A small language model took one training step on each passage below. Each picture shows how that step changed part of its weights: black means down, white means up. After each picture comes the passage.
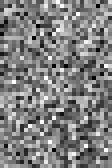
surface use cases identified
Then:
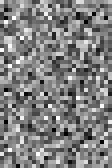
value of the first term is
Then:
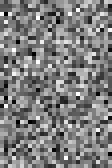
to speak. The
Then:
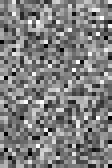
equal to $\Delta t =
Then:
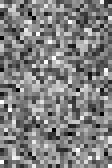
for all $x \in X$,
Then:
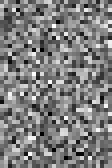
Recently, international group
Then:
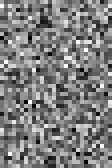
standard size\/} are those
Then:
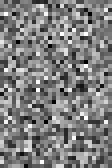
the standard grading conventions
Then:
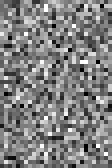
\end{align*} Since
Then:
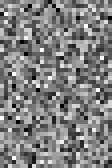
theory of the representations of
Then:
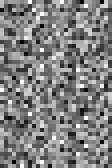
the following generalization of the
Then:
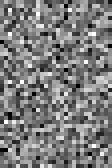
can substituted with
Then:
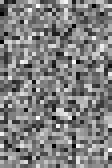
was found out that most of the
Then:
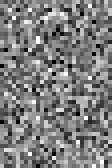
- candidates for
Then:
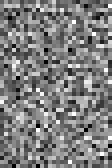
As (\ref{blm})
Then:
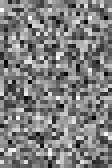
is connected to the T1 and
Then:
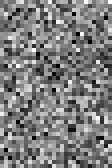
of $\xi>0$ we have
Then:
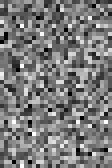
We introduce the following cost
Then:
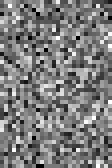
of exposition we take
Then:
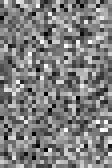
on the directed grid graph
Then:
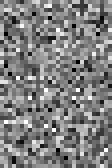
centered at $\omega$
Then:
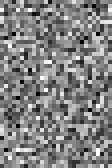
Investment volume
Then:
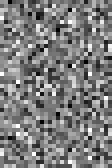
AR, IOT AR
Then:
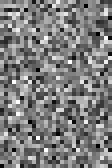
is zero on a open subset
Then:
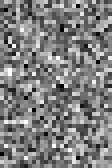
cas o\`u
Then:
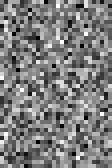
This also sets the frequency
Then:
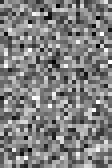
was already pointed
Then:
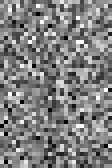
studies that were not associated with this
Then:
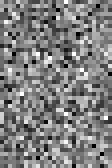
areas is caused by the
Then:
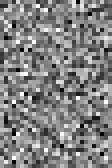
intended to serve as
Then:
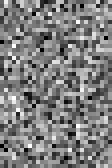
grid, where the solid
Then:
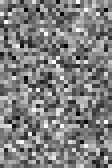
. An initial peak is due
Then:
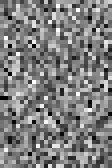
Africa and in dry
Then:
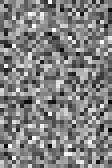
in a smaller time, but its
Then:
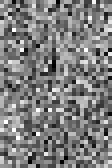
Actually, it is
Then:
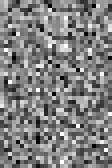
The detailed solutions to
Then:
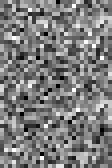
infection at the local site,
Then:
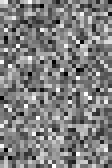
Fig) of the $\ln
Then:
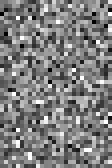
l \in L\right\},
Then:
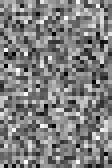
"$z$"), depending
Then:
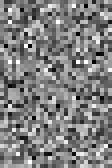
T$ showing that $T$
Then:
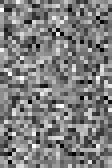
movement in favor of
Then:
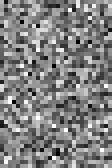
now ready to proceed
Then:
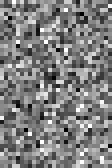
were molecularly
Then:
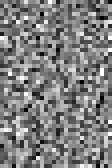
treatment. While
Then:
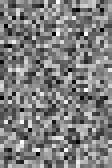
applies. This can be
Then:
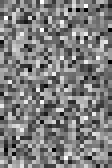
beliefs. The
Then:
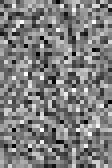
agents [5]. The
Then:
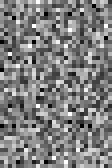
producing sub-optimal
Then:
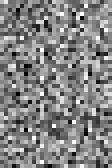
III boundary conditions, which we consider
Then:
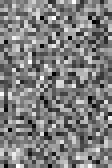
on topography images,
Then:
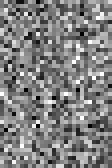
added glauconite
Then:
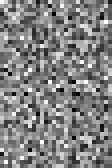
competing interests to
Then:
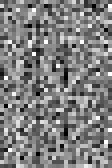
velocity and pressure
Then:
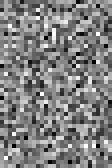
suitable explicit characterization
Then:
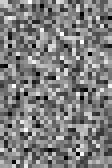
eigenfunction with sequence of
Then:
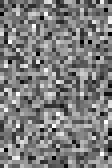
slight increase is
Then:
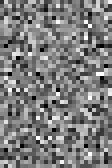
Array (CSA)
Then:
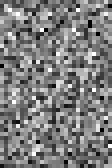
for many years to come due
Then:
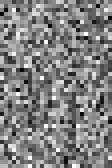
the complement consists of a
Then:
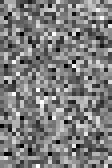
number $ t ( a ) $
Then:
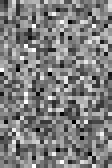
excess distance parameter was
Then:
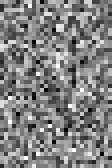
problems. %Our approach
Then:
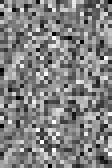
second fundamental form
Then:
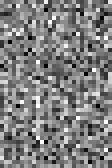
rice grassy
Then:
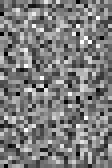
the old and new
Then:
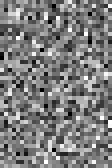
(IMO) has identified
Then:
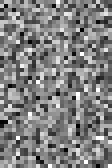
subsystem $A$ with the
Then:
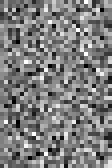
\medskip \noindent Spaces
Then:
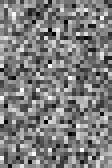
article, all the vector
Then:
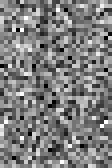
have been perceived similarly
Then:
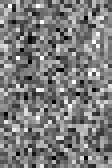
to underscore here that
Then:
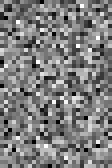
schemes of constant relative
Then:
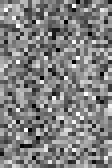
\par Firstly, we
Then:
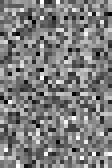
properties [1, 2]. In
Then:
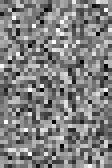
solid and cystic
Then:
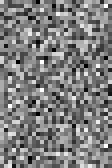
by which it is meant
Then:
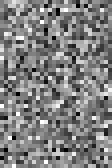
been identified as one of the
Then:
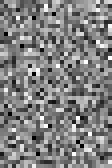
t \in \mathbb{R}.
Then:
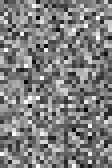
the development of SRL through
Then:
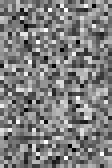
follow the standard policy of
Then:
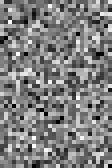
L$ with respect to an
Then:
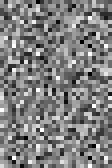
Nomura, T.,
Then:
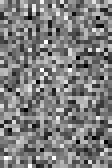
of projective morphisms in
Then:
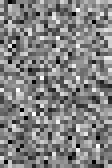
$X$ we see that
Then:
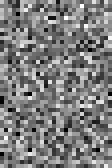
Ships. 21st
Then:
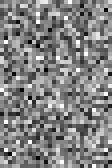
bit in the copy was
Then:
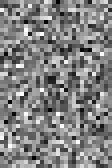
acquisition systems are shown
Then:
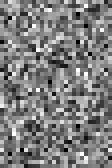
They are the weavers,
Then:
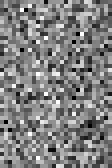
satisfying $\mathbf{p}$. We
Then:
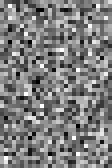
the ultimate and
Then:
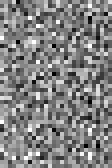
FAST FULL
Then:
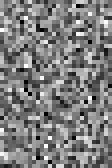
the spreading after it has
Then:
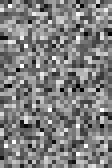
theorem implies that the greater the
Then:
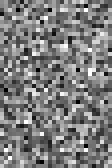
the strategies and wider
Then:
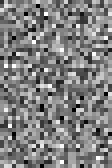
business initiatives
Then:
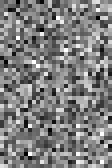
of the organization and determines them
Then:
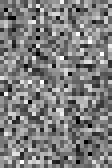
however $\mu_2 =
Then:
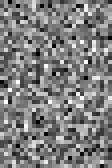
put on a rotary
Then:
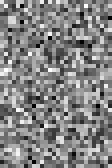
values, termed ethics,
